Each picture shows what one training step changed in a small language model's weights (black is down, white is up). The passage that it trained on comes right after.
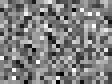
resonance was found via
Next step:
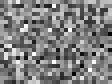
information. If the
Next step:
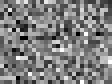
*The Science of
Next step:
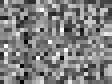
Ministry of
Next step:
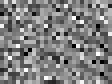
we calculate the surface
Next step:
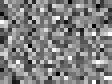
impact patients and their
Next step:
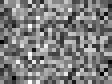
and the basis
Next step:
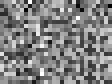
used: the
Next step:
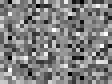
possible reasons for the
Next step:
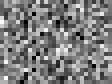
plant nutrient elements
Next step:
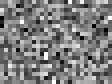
sections} with same
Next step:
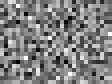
ID in the route
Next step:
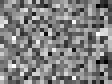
time, and
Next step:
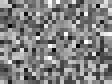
yet to be
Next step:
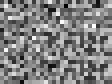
average of four
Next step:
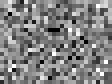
radius, but do
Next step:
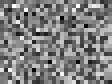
upper triangular matrix
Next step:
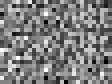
authorities, these
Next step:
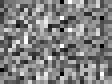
and Spam
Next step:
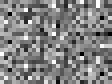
— meaning is
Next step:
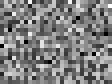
two goals: as
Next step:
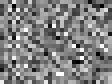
we first describe how
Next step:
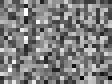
The gap becomes small
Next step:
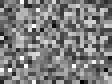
the effective exponent
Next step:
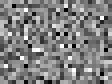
allows us to identify
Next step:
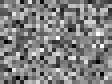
of a species
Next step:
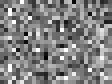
Natural Language
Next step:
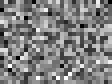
overall total. The
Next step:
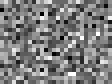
galaxy. Definition
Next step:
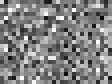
is massive term,
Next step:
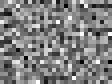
in the area
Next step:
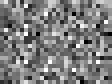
directly to our case
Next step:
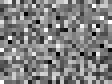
users. It
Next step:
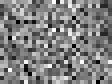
it for prediction
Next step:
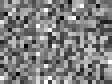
related to water,
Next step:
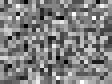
affect the skin
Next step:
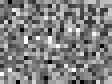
GeV beam fixed target
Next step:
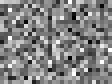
there may be other
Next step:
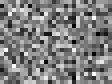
regions, and this
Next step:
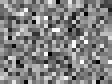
but for cellulose
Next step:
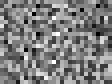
block molecules, which
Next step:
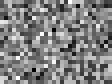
effectiveness and service
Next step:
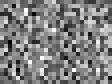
is distributed by the
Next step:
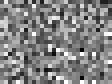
human beings and
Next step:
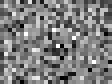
of Excellence
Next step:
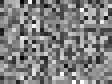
high-level regions
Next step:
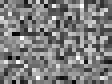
raising agricultural
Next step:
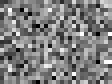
in linear response theory
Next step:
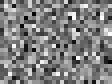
freezing point of
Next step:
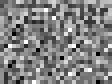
system can overcome
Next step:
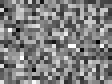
the user evaluates
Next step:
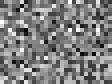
observation (left)
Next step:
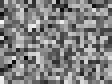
the use of GC
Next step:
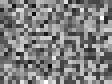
model to learn more
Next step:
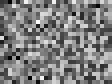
the following Lagrangian density
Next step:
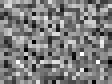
without the requirement of
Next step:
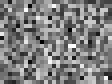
which was changed to
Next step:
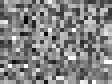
political transformation and deep
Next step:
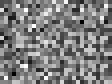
the field magnitude is
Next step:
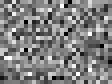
well as a
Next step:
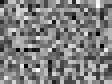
a pair $G
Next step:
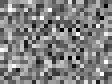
scale invariance,
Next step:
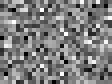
recommendations Project
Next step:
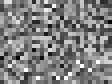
data processing. The
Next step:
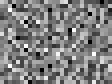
why they are not
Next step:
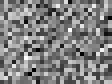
preference of each
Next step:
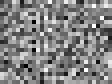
or products with low
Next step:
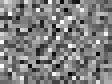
coordinates $\z =
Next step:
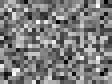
the pool are
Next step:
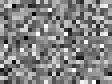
app events in the
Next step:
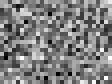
always recorded correctly
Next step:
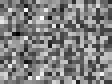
clean energy. According
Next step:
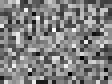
has an integer number
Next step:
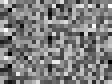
during the past
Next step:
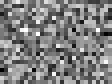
actuation mechanism to
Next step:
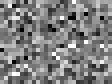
describe the places
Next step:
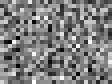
as indicated in
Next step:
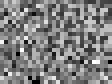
are given in Section
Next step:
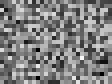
the algorithm. The
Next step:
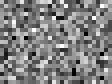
Brar APS
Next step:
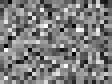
popular 5G
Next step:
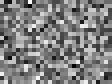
the physical quantities turn
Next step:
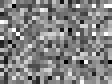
importance in the context
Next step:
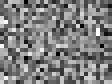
traffic demand and
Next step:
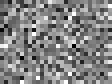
and predicted positive or
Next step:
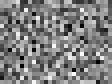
has two hidden layers
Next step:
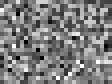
equations. The
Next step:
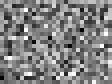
technique while a
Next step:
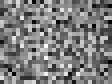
and research. Such
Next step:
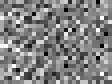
target variable,
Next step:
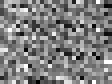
lifetime and
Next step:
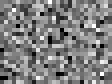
safely and
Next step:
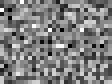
the scans depends
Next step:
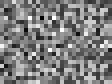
the polyhalide
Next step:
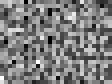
include the use of
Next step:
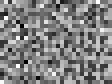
are built from specific
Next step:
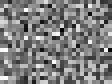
High purity elements
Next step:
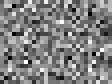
reasoning as that
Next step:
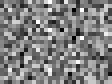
shock wave region and
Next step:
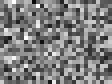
have been centred
